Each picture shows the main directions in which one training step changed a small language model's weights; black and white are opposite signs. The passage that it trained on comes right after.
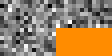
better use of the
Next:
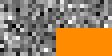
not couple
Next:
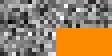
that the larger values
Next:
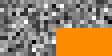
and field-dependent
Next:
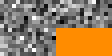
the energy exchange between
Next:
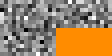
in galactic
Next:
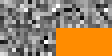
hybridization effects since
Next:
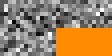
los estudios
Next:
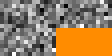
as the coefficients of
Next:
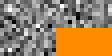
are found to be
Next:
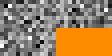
til maktablari
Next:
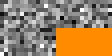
% \quad
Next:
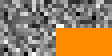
Ukraine. It
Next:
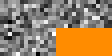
than the median uncertainty
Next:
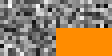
have a transverse
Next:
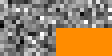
achieves attack performance
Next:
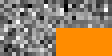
e escrita
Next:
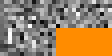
This model only contains
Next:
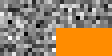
also be of interest
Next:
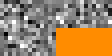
each channel are
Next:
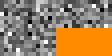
The fifth
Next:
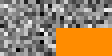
uchun tushunarli
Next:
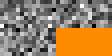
bolalarning 40 %
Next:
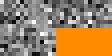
A final remark
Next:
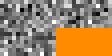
der Dialog
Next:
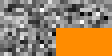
of the equation of
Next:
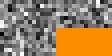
naturally expect
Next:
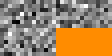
Conseil de
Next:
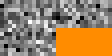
may point at any
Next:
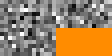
of prompt
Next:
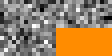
on certain conditions including
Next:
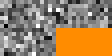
in dwarf
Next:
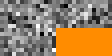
as a function of
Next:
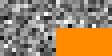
presentation of every
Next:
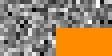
relevance of these
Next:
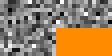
process eliminates
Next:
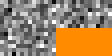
balance but
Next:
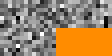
asosiy texnologik,
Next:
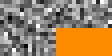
it is convenient
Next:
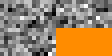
: Solution of
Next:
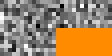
be to create
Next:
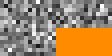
и оттам
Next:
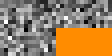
both bounds chosen
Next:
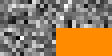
that the generated
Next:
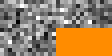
educativas como
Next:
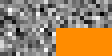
we showed earlier
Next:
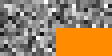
should yield six
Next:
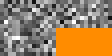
exhibits full range
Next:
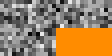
in the previous
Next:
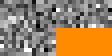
mathematical framework for
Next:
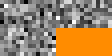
compared to points
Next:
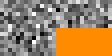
in a magnetic fields
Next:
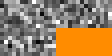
colors) are
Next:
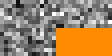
time. we
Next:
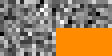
nur auf
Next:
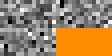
dimensional reduction, where
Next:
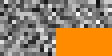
This is a major
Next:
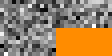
columns to obtain
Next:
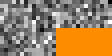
daerah untuk
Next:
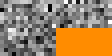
mass in the
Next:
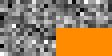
$, so that
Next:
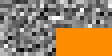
charge, and
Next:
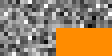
field independent. To
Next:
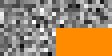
the down quarks
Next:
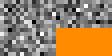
used to compute the
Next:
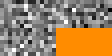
Ingliz xalq
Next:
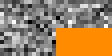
at each node,
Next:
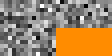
in a model with
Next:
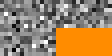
va yanada samarali
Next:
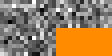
by the ions.
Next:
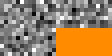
former reference
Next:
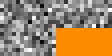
Existing distributed
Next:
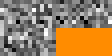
о которой
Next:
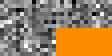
situação é
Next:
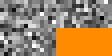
Ann. of
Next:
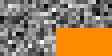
the description of
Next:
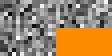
spins along
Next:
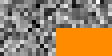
we always assume that
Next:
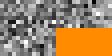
same as the
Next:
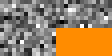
for the coupled string
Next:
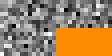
show that a proper
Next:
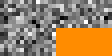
closed-form representation
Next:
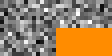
ile ilgili
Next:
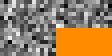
Instead, the
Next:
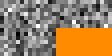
writing of surface
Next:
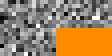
sensitive to a
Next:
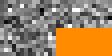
figure also includes the
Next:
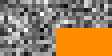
$k$ and
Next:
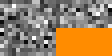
To confirm the
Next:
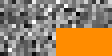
that no positive key
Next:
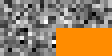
{\em and}
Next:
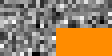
typical algorithms for
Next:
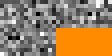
dynamical systems suffer
